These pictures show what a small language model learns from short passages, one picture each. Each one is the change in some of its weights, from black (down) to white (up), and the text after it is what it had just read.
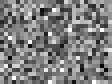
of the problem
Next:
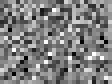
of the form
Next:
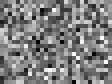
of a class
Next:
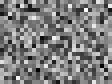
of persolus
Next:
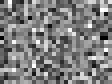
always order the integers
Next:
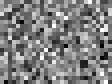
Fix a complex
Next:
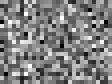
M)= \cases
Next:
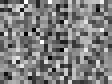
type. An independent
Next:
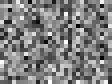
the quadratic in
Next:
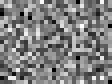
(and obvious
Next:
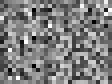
that there is a
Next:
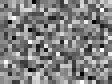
Then, by
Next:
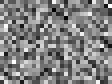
R}$ is an
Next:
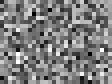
this assumption, one
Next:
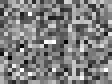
is the Euler class
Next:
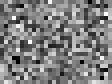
is easily verified
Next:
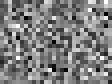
be a weak solution
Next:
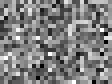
on a subset of
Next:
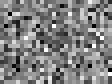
three times differentiable
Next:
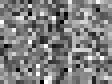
space with the norm
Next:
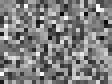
more general setting.
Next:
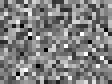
{\sl Key
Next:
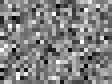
Using asymptotic results which
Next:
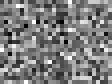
its image, which
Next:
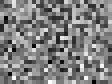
eigenvalues of the
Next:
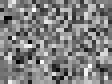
algebra is an
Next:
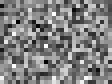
can arrange
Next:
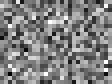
a factor of
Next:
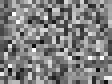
side of the last
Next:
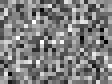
by adding a
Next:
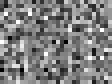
we use the same
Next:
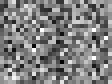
one of its
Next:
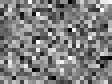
as $\eps
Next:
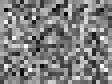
and a conjecture of
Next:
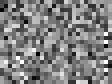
a polynomial in
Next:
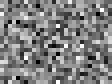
That is,
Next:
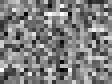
some class of algebraic
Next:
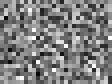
on we identify
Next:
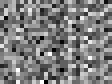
on explicitly
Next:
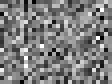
\par \medskip
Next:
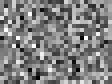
to occur along a
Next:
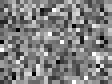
of sections of
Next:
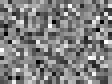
generically realized
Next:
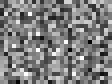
is a linear isomorphism
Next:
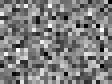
modified EL
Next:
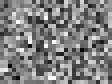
side we have by
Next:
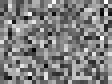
planes span the
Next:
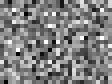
Now the result follows
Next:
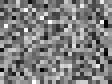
\leq [G
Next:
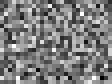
from which it is
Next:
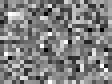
respect to the number
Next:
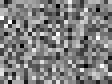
invitation to
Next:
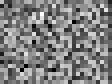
$(\partial A
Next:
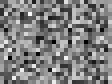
is the way to
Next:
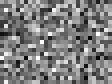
of view. It
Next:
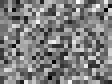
follows: first a
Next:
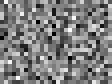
a canonical isomorphism
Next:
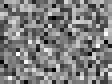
Let $S$
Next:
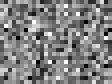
exact solve by a
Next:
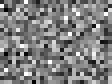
thank A.
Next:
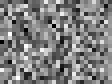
=white ,
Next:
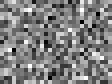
By defining
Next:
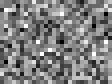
some contexts,
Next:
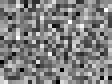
integrable rolling
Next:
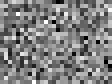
trace Theorem,
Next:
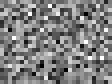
where the first
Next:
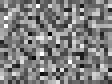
hence obviating
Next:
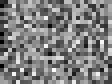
knowledge of the
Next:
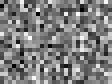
Cauchy problem for
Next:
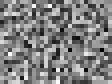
which will of
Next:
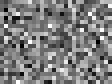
and Proschan
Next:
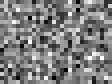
with the last inequality
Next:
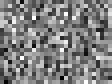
set of cells
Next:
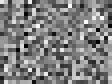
are coprime this
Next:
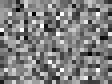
given accordingly.
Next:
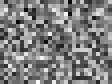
the value $
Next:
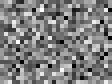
We first explain
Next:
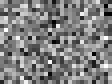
descended from
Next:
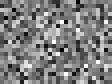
Another application
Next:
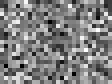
degree $q$.
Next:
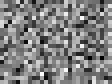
form of the minimal
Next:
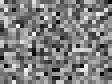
interesting similarity
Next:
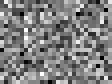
\nabla u
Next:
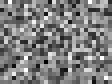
has the form
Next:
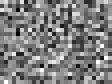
above. For the
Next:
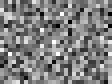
a metric need not
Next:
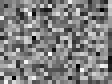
that add to
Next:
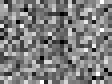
the form $W
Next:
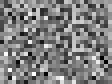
and 2 of
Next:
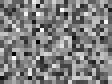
classify those
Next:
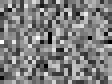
model computes
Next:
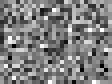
of the term
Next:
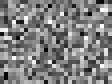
induced subgraph.
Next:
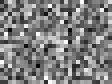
the smoothness of
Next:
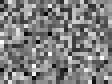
the family of
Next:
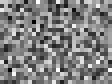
operations. In
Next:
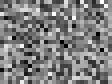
2D spectrum estimation
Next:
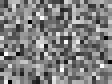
calculated explicitly
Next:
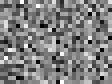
usual, we denote
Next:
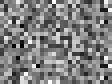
and mathematics through
